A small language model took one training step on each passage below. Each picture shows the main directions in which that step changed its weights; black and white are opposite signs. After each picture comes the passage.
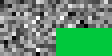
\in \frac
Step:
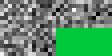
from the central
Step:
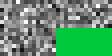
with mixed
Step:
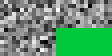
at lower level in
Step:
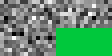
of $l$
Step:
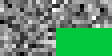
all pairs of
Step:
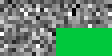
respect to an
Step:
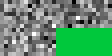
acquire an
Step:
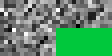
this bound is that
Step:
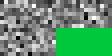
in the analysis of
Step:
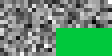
the AHC
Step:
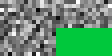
if $t >
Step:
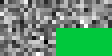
with either
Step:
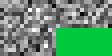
not be as
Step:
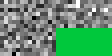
on $S$
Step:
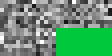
potentials. The
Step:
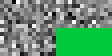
Combining the
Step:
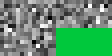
the observable which
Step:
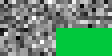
structure of the
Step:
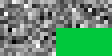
the energy so that
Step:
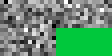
integration is
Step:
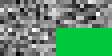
method provides
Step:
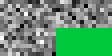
measure zero.
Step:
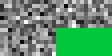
And Eq.
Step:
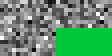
given time is
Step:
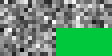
end with our
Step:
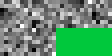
reductive and
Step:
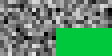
$\partial M$,
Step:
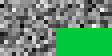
FD solution\\
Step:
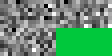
thus solving
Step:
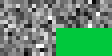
the past
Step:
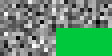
completes the
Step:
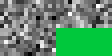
\] Les
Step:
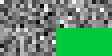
and color in
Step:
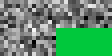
the restriction
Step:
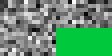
a surge of
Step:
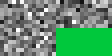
included and
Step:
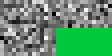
However, while this
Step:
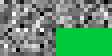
of hairs
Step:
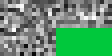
$Y$, then
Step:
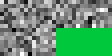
with the moons
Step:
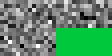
the same then
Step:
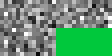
note that
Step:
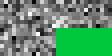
parton distribution
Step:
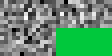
so that this
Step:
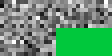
= \tau
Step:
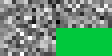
scale is
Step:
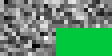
which is the
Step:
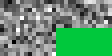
an implicit
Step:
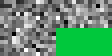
\in \partial
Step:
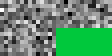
if there exist
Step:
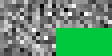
\\ \noindent For
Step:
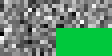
our constants
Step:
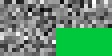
law in
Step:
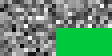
check the
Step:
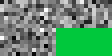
is generally
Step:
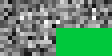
HBB to
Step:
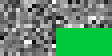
why the
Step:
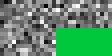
Pink stars
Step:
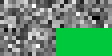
in the continuum
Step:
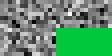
H \pm
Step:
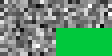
only at the
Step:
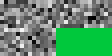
in the more
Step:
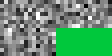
so on) are
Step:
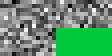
simple subtraction
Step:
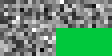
were physical
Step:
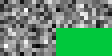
range of
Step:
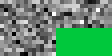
via a
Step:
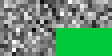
we get that
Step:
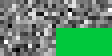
transition below
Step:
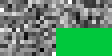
be particularly well
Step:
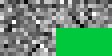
design, which
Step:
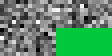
paper, letting
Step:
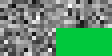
the fibers
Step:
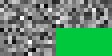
to increased
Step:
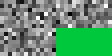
\dot y =
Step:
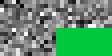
Fix an
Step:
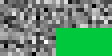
and an associated
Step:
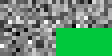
The original
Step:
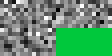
image with
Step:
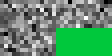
coefficient given by
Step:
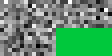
per unit
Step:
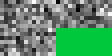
one of two
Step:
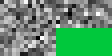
is to write
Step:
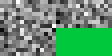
starting position
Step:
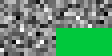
are calculated by
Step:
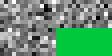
determination of the
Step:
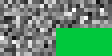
obtained as follows:
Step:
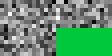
proton form
